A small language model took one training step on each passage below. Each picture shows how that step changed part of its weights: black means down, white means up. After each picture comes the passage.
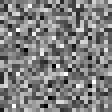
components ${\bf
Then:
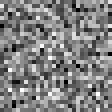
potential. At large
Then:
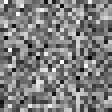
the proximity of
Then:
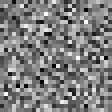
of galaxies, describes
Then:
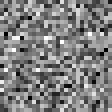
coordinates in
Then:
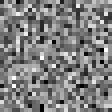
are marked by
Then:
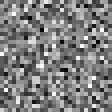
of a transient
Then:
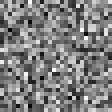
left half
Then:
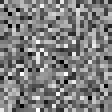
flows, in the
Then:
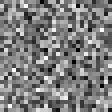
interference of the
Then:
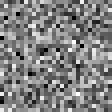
is summoned in
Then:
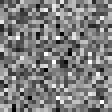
write down the
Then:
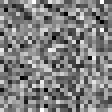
number of evaluations.
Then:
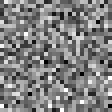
still very
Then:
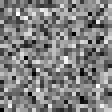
revealing a
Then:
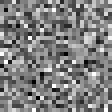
HQC. We
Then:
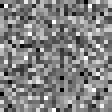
allowed on day
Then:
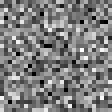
{\AA} and
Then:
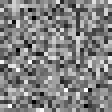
containing the field
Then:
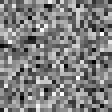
to the stationary
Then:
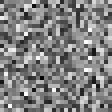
large fraction of the
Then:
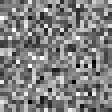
is consistent between the
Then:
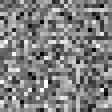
and offset
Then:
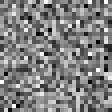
of charged
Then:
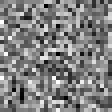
out of channel
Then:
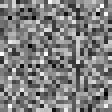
and the articles
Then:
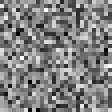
regime are discussed
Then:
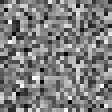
the triangular
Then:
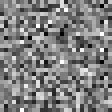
light injected
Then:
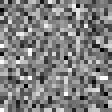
$\tau$, multiple
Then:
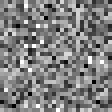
for any combination
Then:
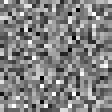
well described by a small
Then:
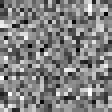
therefore be taken
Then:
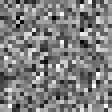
larger than the estimated
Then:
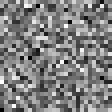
unit vector obtained from
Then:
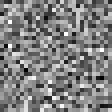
The boundary conditions
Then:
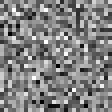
operator could be
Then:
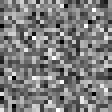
a first-order phase
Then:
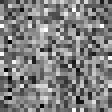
if they exist.
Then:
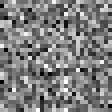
which is a measure of
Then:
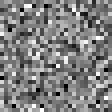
shown in Table
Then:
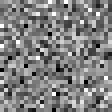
Cr$ in
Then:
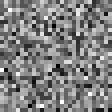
system. Once
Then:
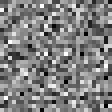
and 4 channels in
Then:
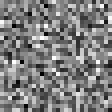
bore for the 5
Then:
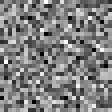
of both were assumed
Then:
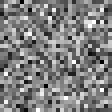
recover a
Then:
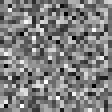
them strongly
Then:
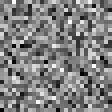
occur around
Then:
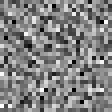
number of canonically
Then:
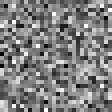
FeAs layer
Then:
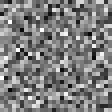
Therefore, similar to
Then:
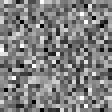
extended to give
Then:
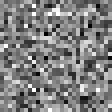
window size with
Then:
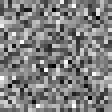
being fit for.
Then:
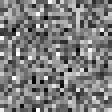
in Fig. 1
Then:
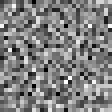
the state studied a
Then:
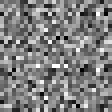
at the PBE
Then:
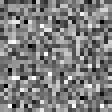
and increases the
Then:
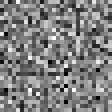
$\omega$ is given
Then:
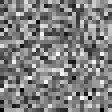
parameters, conventional
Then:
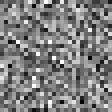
of presence as the
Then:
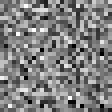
correlation between the
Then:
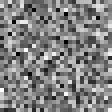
of vigorous
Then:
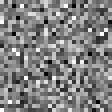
for slower
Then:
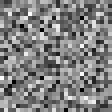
get the final
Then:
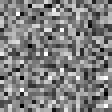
and the 2D
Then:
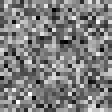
recasting a
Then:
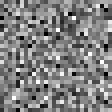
strategies to
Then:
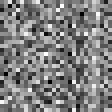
models of CPs
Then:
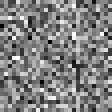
\nu}$ is the
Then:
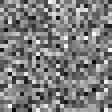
s, the change
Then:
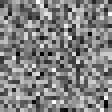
analysts must
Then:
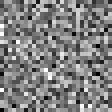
on computational
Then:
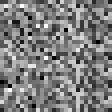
the MSSM
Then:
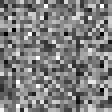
- i \omega
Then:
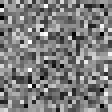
\to \langle
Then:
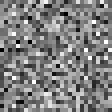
of states included in
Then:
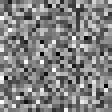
central configuration corresponding to
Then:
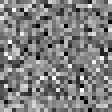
total cross-section
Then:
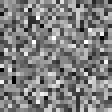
a faster
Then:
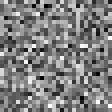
from compensation &
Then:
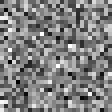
other words the
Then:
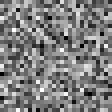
Blockchain is
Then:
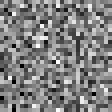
a noticeable
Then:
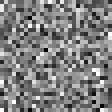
to include also the
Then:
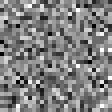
corresponding to 87
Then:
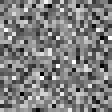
of special functions and
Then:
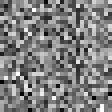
simulation presented in
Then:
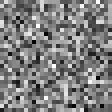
referred to
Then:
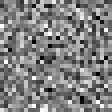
on three parameters:
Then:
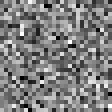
reference sample. The
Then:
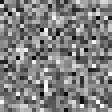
initial composition,
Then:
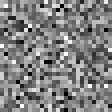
with normalised form
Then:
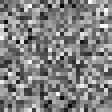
fixed pressure
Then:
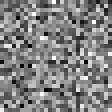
test at a
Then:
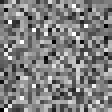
the supergravity
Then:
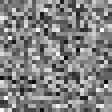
is constant in time.
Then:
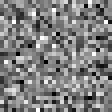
emitter as
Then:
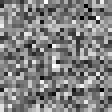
heat of the
